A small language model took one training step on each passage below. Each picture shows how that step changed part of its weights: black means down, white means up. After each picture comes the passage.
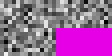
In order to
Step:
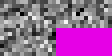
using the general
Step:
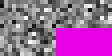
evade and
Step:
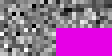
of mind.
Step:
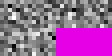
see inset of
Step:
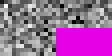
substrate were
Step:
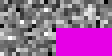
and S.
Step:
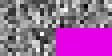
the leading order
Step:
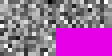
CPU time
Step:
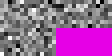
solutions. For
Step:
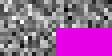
where he has been
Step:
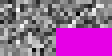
is the very first
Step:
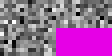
model updated
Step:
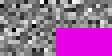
parameter. In
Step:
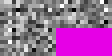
We assigned
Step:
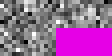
and $P
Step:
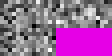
and from the
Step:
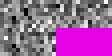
satisfy the boundary
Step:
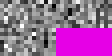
$N \sim
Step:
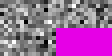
expression relates
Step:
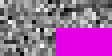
of distributed
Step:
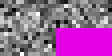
in the second
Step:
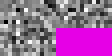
adding no term
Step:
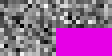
large portion
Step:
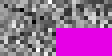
the object
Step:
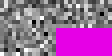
was required to
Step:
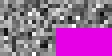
process results in
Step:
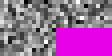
code is
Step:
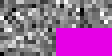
from math import
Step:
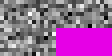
process. }
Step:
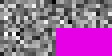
a PBH
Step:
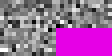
length and a
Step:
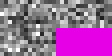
simulated spectral
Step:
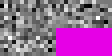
There are
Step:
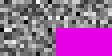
enhance or
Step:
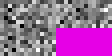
an eigenstate
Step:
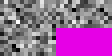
This insight
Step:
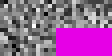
the concentration
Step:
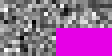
of our study is
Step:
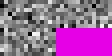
angles and
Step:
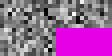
In addition,
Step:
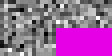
and there is no
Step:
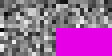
to the number of
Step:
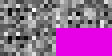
fitting of the
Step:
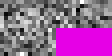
to note that
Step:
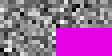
phase at an
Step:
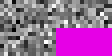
quantum state $\rho
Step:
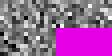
lower bound for
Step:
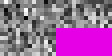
the relaxation
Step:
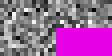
equation, a linear
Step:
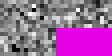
combined sea
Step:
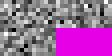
The last
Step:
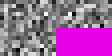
density is well described
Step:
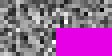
the constraint
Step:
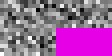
{\bf k
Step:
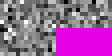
$\rho$ is
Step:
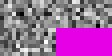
connection to
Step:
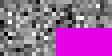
a trace over
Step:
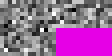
one. They
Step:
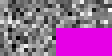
chamber which
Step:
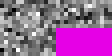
in three different
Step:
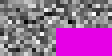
be a combination
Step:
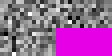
motion in an
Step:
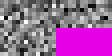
been full of
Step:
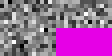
processing power,
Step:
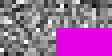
are independent of
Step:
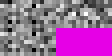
will not be
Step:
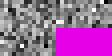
column density and
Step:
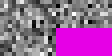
gives the
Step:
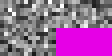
were observed for the
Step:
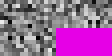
is suited
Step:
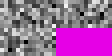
coupling efficiency
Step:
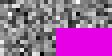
single transverse
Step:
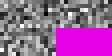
here, we
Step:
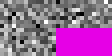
specifics of
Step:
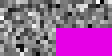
time. This
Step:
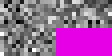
giving rise
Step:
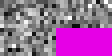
to be estimated
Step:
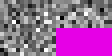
since the effective size
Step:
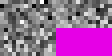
data in hand.
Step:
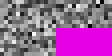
our simulations.
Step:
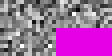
is associated
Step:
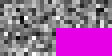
two days of
